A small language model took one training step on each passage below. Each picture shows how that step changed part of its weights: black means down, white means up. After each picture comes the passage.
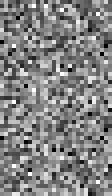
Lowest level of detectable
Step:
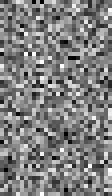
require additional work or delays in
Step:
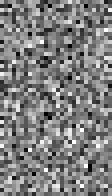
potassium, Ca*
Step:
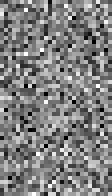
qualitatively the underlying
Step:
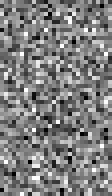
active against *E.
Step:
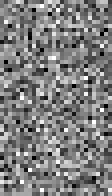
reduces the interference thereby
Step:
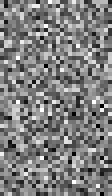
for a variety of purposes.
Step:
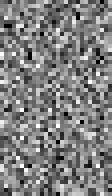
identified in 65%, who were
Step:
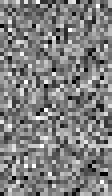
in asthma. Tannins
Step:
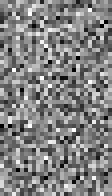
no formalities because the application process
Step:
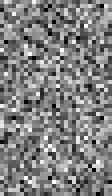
Nigeria, is an
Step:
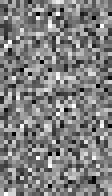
expanding the dataset and
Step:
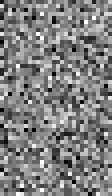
an event that affects or has the
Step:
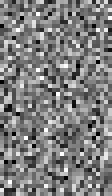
used and the environment along with a data
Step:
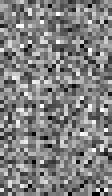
levels with increasing experience and technological
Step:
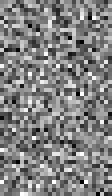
reward for your labor. -
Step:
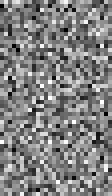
completing both Engineering and Business
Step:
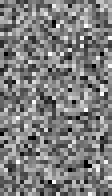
degradation process related to the evolution
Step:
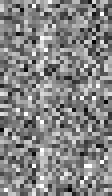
1. I feel I am being
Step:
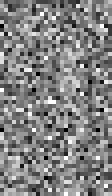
lens to decision-making.
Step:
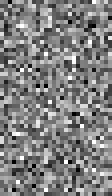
forward RF power and the reflection
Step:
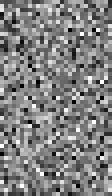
the idea of exploring
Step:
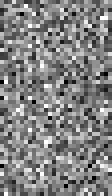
must take the initiative to address
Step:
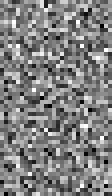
effects. Despite the low
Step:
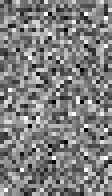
odd chain acids as well
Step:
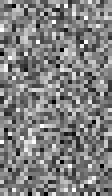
heavy metals and other
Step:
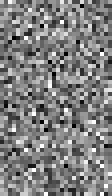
due to considerations such as
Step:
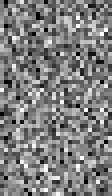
including R-squared, root
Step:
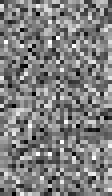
a simulation model to determine the potential
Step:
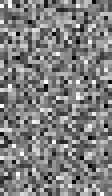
of DE1-related services &
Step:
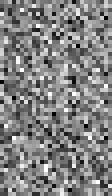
(Barnaul) served as
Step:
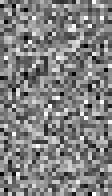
mountainous and lowland areas
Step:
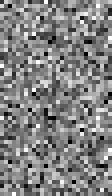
in early adolescence,
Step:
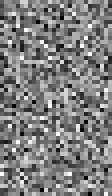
providers via a set of
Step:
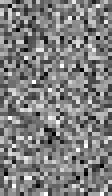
Arunachal Pradesh
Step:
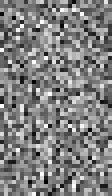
a real-time intelligent
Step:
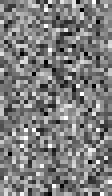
is used to control symptoms
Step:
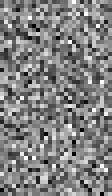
of gold, maximum,
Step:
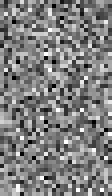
bits in all their NICs.
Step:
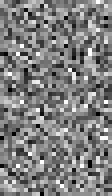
patients consisting of patients with
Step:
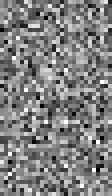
de conclusão do curso
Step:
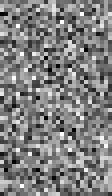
the stepwise use of two
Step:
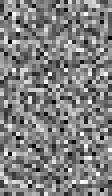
only for 40 ms ($P =
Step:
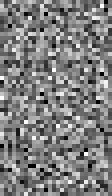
common motif found in natural products
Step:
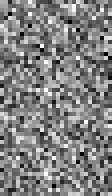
a threshold value. One of
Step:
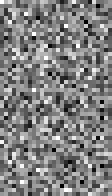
materials have apparent densities
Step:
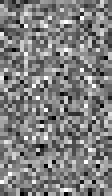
tool for smoothing out
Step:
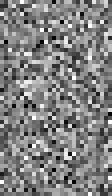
Benefits and risks of
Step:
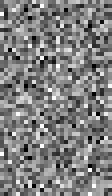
find ourselves in the
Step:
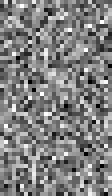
of motion was 123.5
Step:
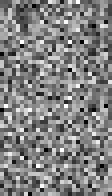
face difficulties in
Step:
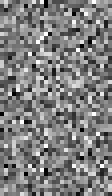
aspects such as individual partners’
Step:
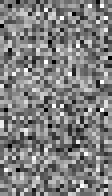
configured to reach a depth
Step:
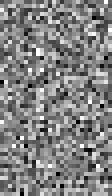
This global issue not only results in the
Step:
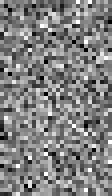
during the epidemics
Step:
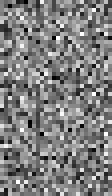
representative of the complex interaction of
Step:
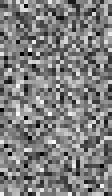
industry enterprises
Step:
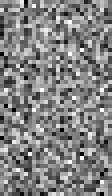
industry progress, it indicates
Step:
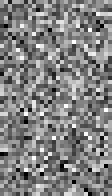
white dashed line. Figure
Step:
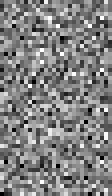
with the variance reduction providing more
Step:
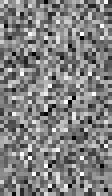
of this therefore is that it will result
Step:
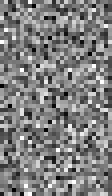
actuated by using a toothed
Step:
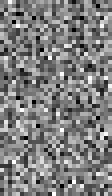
after 72 h of fermentation
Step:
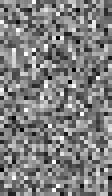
Footstep Bird
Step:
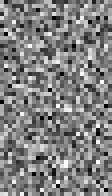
were giving hard drugs by
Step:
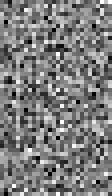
analyzed thematically using
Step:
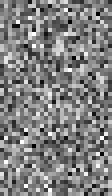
aid humanities scholars
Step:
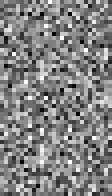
Implementation Notes
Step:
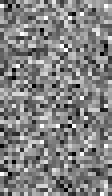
flexible and precise form
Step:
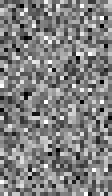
So (f, h) is an
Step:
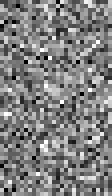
and to a lesser extent the
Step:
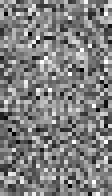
T4 - Organic
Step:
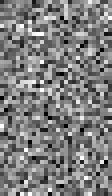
computer vision tasks, including
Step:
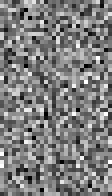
supporting Open Access models of
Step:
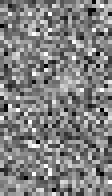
is the number of loci with
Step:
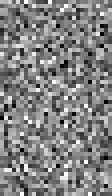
and TiO₂ filler
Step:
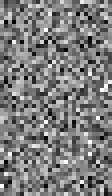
and research committee approval and
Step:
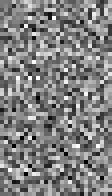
children will enter government
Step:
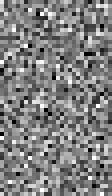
that IRT model should be
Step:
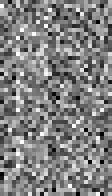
needs and preferences shown by the
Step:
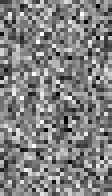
and distribution team. Research Question
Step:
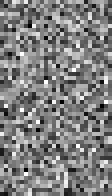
unstable internet services,
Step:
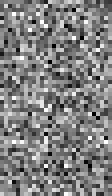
findings suggest that translating into
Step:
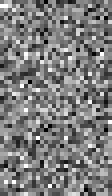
status of mangroves for
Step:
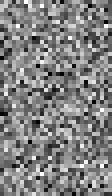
data play an important role in
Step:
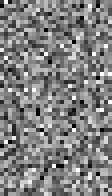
A, B \flat , and
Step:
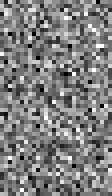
a standard MM-GBSA
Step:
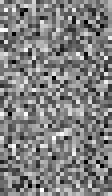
building surface to volume. Table
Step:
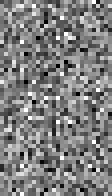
unsubstantiated and
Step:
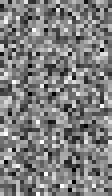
2014). Starting of this
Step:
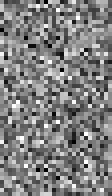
for accelerated stability studies.
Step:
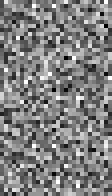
various iterations in methodology in
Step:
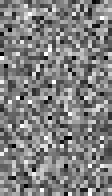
from Equation (10), we obtain
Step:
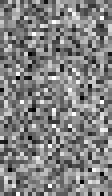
Royalty rate for Gold
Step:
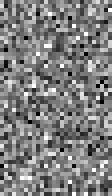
of CNF suspension
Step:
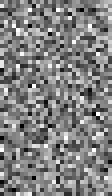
the case appears to be low
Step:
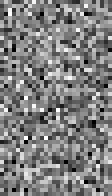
and deepen theoretical knowledge and
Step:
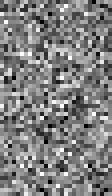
and knowledge. Philosophy
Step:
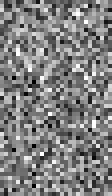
context of the application and the
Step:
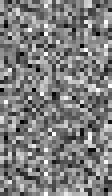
of demographic factors between 1
